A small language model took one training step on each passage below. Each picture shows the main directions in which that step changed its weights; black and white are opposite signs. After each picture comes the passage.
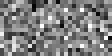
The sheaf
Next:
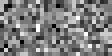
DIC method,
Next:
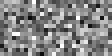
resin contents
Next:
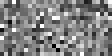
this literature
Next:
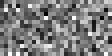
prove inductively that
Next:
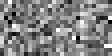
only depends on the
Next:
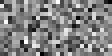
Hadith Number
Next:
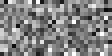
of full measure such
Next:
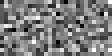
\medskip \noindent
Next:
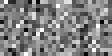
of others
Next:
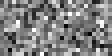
many works, see
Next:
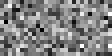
or ACS with
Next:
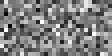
the accumulated
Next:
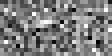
are recast in the
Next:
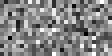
that in all three
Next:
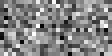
various and multiform
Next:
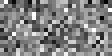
of mitigation
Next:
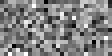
desired convergence
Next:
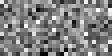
that we introduced
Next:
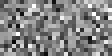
level Findings of
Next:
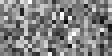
on outcome
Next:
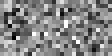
Instructor I
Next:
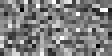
guiding students
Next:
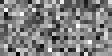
the centre of
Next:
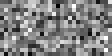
data for the study were
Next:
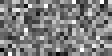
or social relations
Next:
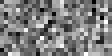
symmetry conditions
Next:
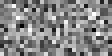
the facts that
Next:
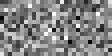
the intersection of
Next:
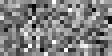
is filtered
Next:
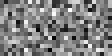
that is not much
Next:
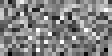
perimeters are
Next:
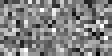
that we can see
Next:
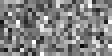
main result of this
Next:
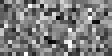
V. von
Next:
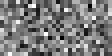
a readable
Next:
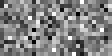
$R$ is associated
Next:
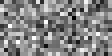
disregard significant
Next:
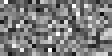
of minimal order for
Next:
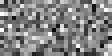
why security
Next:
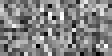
outer normal in
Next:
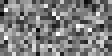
the World
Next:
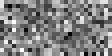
1 Source
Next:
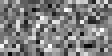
from home in
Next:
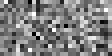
of Sciences,
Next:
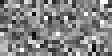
(C - clay
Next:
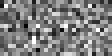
\item $x$
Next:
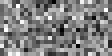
divergence on
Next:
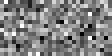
the problems of interest
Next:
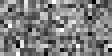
doing online
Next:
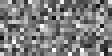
the kernel of
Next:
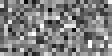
convergence of a
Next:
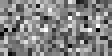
may have been used to
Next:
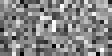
and also weakly in
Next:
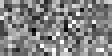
We publish
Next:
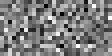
be formed by the
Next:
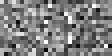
groupoid actions
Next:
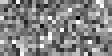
in the analysis in
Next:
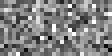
attraction and
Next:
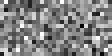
the study of the
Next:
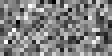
these 100 cases,
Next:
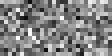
results presented by
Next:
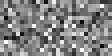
conflict this
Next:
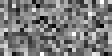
Next we would
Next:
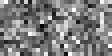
to the Lie
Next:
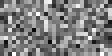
(see Fig.
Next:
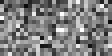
education on
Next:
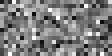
base from the
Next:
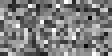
building energy
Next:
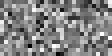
this conjecture is
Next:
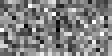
T.Yang and
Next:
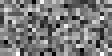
compounded the
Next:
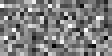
challenge will
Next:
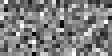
the case when the initial
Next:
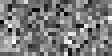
4 months
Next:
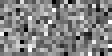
we get a sequence of
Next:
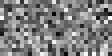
million to one
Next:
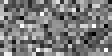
the closed control system with
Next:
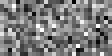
in the box for
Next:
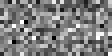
the unknown
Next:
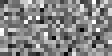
is necessary
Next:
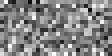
of the country
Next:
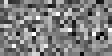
\langle \bm
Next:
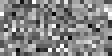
and KPIs
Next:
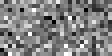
introduced by an
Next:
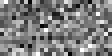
to solving their
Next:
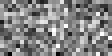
this context,
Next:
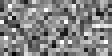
8 Ballistic
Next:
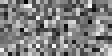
patch over
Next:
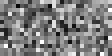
when the same VM
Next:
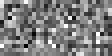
2). For this
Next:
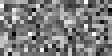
The body
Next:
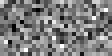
as follows respectively:
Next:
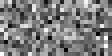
the effectiveness
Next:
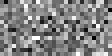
is equal to $$
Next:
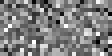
An example of the
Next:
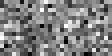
controllers at
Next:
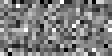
of innovative
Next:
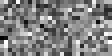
in Fig.
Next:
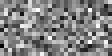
students' future
